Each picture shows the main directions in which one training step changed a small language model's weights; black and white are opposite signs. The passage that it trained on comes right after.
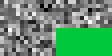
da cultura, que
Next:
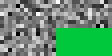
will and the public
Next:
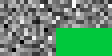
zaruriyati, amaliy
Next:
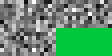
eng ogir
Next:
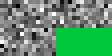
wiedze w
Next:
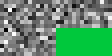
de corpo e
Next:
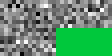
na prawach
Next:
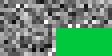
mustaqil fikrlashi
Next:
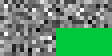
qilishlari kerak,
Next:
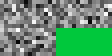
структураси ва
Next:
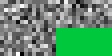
facilitar el
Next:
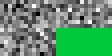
sprake is
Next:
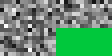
validar los resultados
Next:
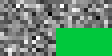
xizmat qiladi.
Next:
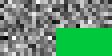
aprendizaje para la
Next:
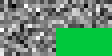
Sin embargo,
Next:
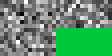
dalam harta;
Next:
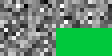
din calcule
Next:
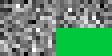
holati kompleks
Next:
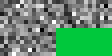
ҚД тана
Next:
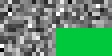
along with their
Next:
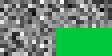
Penelitian oleh
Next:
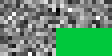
+ 8 ISO
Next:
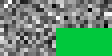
scientific journal*,
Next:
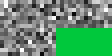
bolalik davrida
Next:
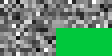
hisobga oladigan
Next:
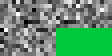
pracy jako
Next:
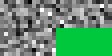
Tabel 6
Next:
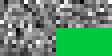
para qualquer
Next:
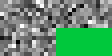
of Engineering and
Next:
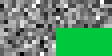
(PhD) in
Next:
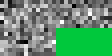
la importancia y
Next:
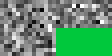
yangi texnik
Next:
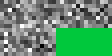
цього ж
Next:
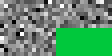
when he was
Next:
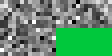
os conceitos
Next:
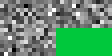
yoki kichik
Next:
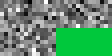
на їхніх
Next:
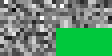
propiedades de
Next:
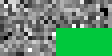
описаны технологии
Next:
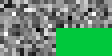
I – análise de
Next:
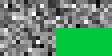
by the grant
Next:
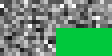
opera və
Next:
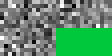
las personas con
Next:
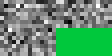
faolligini oshirish,
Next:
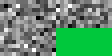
su versión
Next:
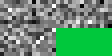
%) Energiaz
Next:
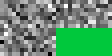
– Toshkent:
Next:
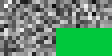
the journals
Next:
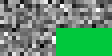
ainda mais seu
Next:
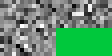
sample will
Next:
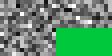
fator de
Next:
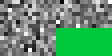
para obtenção do
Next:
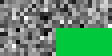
ghi song
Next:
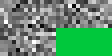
она связана
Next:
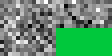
va orqasin
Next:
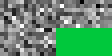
denúncias de
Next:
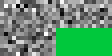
давомида бўлиб
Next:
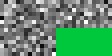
de cada matriz
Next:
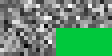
moment de la
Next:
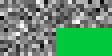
and their legal
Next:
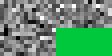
Eyes of
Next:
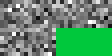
частину 2
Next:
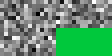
de decisões sobre
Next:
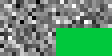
an ideology
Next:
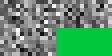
системы социальной
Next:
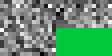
predmetov iz
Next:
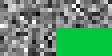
залежності від
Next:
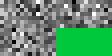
the quality of
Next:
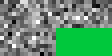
for planning and
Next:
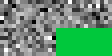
de la sociedad
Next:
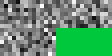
учебной деятельности
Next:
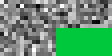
joriy etish jarayoni
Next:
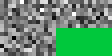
gestión de
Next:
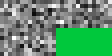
não estruturada,
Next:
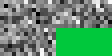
em números
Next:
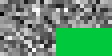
узум ҳам
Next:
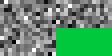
su dimensión
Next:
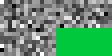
albatta shu
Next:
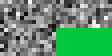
contribuir es
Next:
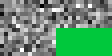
Milazzo et
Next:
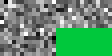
para la identificación
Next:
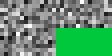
Özet Bir
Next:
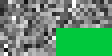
kabi mavzular
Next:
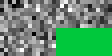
Les facteurs de
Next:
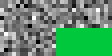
إلى تلك
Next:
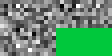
и учебных
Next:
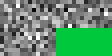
Existem outros
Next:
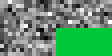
door het
